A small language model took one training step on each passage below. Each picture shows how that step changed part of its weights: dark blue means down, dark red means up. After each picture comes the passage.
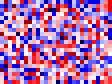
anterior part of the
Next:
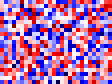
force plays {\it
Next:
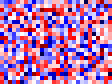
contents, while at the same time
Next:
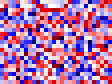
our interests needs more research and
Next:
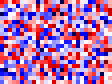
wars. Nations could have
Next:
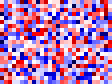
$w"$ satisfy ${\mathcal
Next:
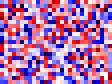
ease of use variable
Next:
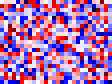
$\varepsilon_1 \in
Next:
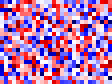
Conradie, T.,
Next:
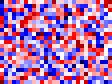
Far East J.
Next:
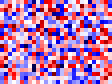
will be needed concerning
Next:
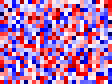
fertilizer A.
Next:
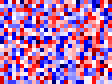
step size is $k =
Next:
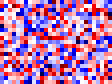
recursive procedure, and
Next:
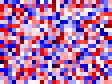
the basic physical
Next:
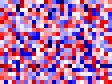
to kernel sensitivity
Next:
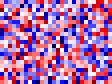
property \begin{quote}
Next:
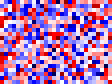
breast cancer, normal
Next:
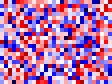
and thicknesses are
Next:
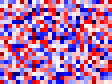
beans increases. This
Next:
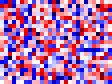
of the main theorem in the next
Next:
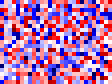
$\tau$ reversed at
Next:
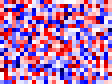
Sample of wound
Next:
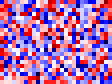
Challenge supporting the
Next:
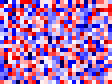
easy to bound.
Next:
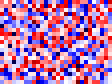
of not knowing when their
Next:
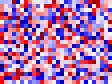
doable by carefully
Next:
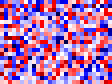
separately. The main
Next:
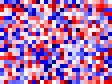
the morphism $\widetilde
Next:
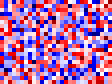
and retrieval of all
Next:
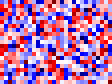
and the other is fitted with
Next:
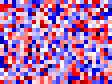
is a subsemigroup in
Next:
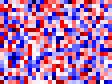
may be compromised. The
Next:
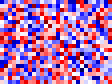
makes up 71% of
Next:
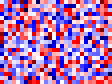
$f$ satisfies the
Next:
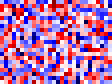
the overall method or practice of
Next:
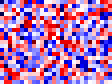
polynomials, and algebraic
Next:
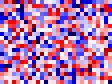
diagram representations. Section
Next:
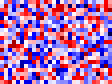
impact on dividend
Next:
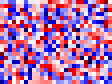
K_j$ couplings
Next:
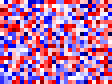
employees can use and
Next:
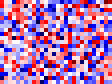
Other acidic reagents
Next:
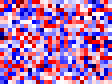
ribs are present. The
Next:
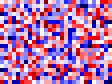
için mental
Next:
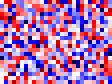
A - test section inner
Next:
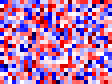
sector (PS), including
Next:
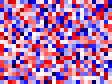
with $\gamma \not\in \{
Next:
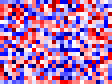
the performance for each verbal
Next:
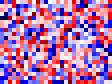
de crescimento.
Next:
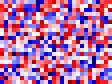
was not available at the
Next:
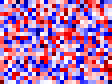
debris collected on
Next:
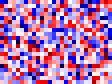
responsibility is held by
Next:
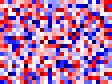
accuracy regardless
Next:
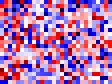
1.. Theorem 2. Let the function
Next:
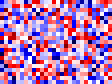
scheme R5RS
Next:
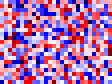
Proof} Let assume that
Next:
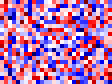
Adult distal humeral
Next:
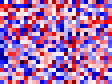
under certain condition on
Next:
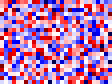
we would like to enlist
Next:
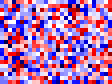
a credit card
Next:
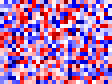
autonomous aerial
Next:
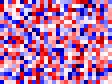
balances as well as their
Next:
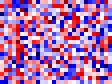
$A' \subset W$.
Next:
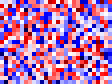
The internal height of the
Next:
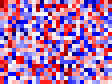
they are constant and strictly
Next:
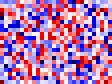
facilities, called
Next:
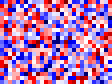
We will give some structural
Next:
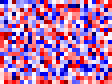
in particular has the residue
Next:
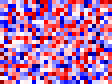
provided *via*
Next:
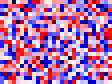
dot, thick]
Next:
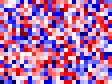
centers of the pandemic
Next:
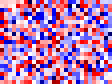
\emph{first hitting
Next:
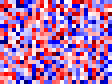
Lemmas in section 2. In section
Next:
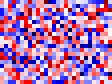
arrangements of points and
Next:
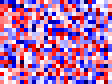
{\bf Key words}:
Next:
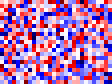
PN$ matrices
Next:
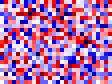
– an effective tariff
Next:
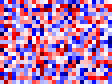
a level of granularity that
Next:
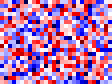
Hdg GPS
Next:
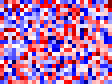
the most cultivated
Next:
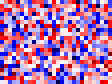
an 1-1 alignment,
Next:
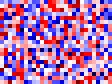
flood on the employment and
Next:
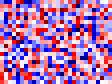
functionals: it actually
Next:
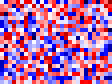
describes what data will be
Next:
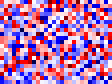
STAR Drums
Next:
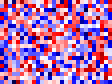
of humic acid +
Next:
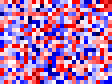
taken in order to prevent
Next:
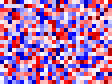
derived originally as the distribution of
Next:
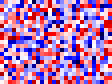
example, the average share
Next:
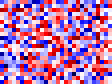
entails that $G =
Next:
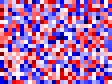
teamwork, 8)
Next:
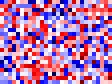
study aims to develop an
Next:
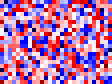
load balancing
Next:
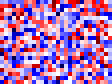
the absence of an
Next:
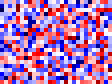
geometric morphism then,
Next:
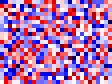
on our project and our wind
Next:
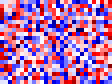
blog post published on
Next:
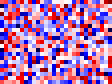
The Poisson
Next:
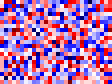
shape. Considering
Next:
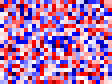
form of regularity. More
